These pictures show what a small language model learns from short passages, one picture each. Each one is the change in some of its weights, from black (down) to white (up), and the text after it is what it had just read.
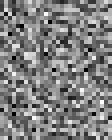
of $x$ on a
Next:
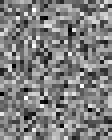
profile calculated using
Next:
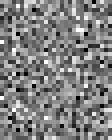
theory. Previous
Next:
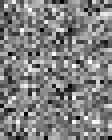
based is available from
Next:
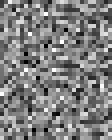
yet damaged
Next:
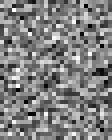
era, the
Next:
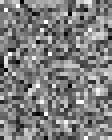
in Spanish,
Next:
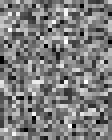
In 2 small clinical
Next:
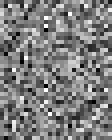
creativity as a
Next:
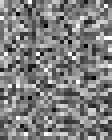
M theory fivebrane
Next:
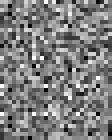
modified procedure
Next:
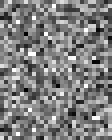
financial interest.
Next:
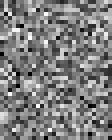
of the centers. In
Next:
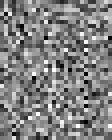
of noise variables,
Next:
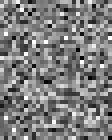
be safely used to
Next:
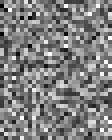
scalar coinciding
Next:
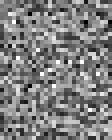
summary, these
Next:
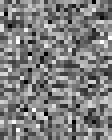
(right) are produced
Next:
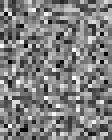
of a constraint.
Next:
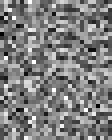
on the impact of
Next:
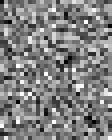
is capable to provide
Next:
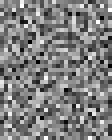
} \end{figure}
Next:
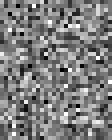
much emphasis
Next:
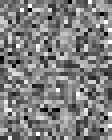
at LHCb
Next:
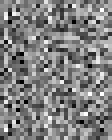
of keyword analysis
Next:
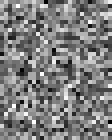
Thus, the RMS
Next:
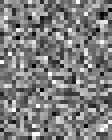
Theorem 2:
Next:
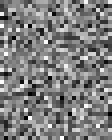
Klein, whose
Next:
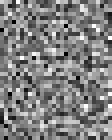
as "masked
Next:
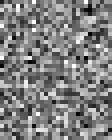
red needles,
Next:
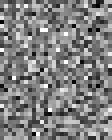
photocathode is
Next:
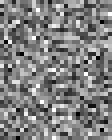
of the towns,
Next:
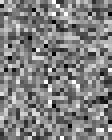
Although ionic
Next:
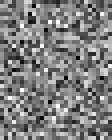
below 10 and the
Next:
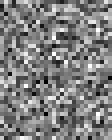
the latter becomes
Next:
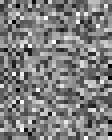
by "general
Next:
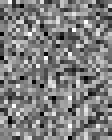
multiple scattering
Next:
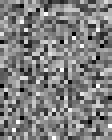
water properties due to
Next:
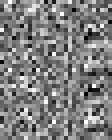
including the critical
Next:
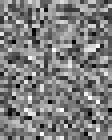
time is mainly affected
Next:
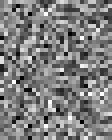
gases from water using
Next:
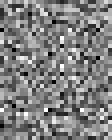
rules the new
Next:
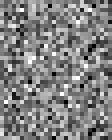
exposure, leads
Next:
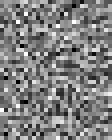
to highlight the
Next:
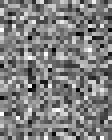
Quality Analysis
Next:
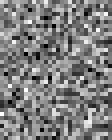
improve volumetric
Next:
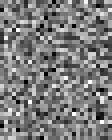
Method: This type
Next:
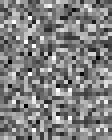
numerically, by
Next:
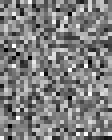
to spread in
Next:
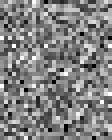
needs to assess the
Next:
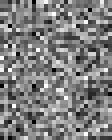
There can be seen
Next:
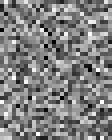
the inset of Fig.
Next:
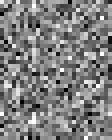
for two input two
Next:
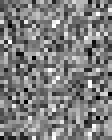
of energy quanta involved
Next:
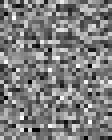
in line with the previously
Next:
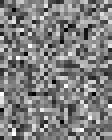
synthesis of
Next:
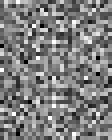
a flow diagram,
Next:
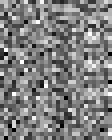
can be calculated as
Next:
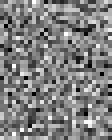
need to be systematically
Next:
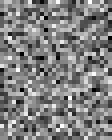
activity based on the number
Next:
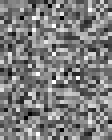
plasma component
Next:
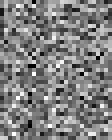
the lowest order result
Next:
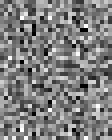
k -nearest
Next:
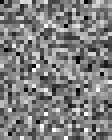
to good ICT
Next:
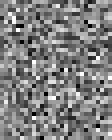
radiation increase will be
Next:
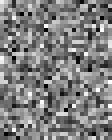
to previous decades.
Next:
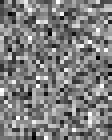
The profession is
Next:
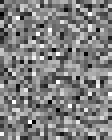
signal $n \times
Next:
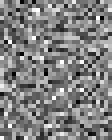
of the zero-average
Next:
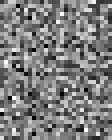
observed earlier with other
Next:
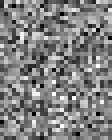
an effective scale given by
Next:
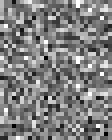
and toxic changes
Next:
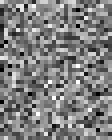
in its best case,
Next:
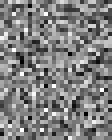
tag discussion knowledge
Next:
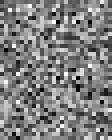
to the dried
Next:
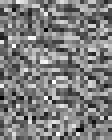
critical for training and
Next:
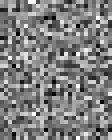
syllables in
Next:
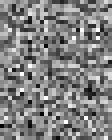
was preferred more
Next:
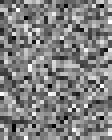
is promoting
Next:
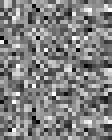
user in entering and
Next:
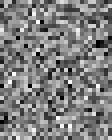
zero and hence the
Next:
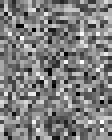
of Wada \&
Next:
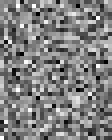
of each b-scan
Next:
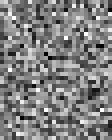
salts and reducing
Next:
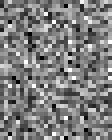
Chosha pain like
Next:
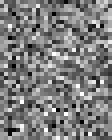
UNDRIP -
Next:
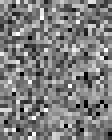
they lose stability when
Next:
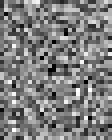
in CASA on
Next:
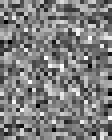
to carry out research with
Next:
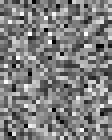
Python is a
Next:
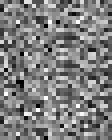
of flexural
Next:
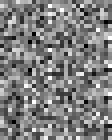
first technique evaluates
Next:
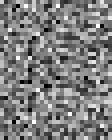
l c | l c
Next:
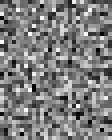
able to emits a
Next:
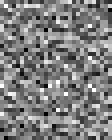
have come across many
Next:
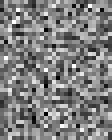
optimized and validated
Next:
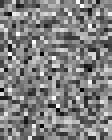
equation, although
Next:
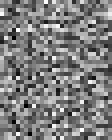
Poverty% | |
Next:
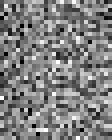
based on education, as
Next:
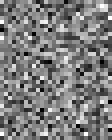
E E C - T A
